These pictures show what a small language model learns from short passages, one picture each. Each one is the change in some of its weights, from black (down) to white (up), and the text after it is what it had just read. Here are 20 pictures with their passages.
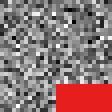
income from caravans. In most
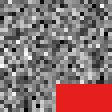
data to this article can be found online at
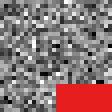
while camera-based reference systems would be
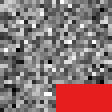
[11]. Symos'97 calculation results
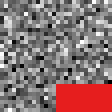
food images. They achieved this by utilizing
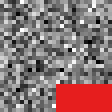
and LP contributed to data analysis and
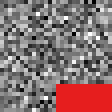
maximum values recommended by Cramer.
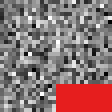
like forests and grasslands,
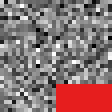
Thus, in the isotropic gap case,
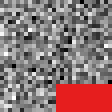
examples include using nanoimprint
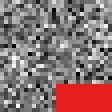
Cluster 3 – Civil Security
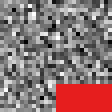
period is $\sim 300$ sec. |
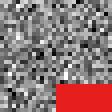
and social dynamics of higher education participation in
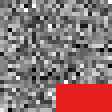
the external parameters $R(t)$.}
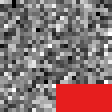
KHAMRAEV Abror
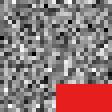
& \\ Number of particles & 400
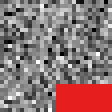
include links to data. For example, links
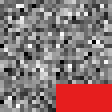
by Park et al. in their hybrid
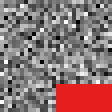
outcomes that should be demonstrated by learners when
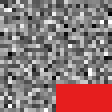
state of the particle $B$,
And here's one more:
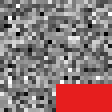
in a careful manner." Such
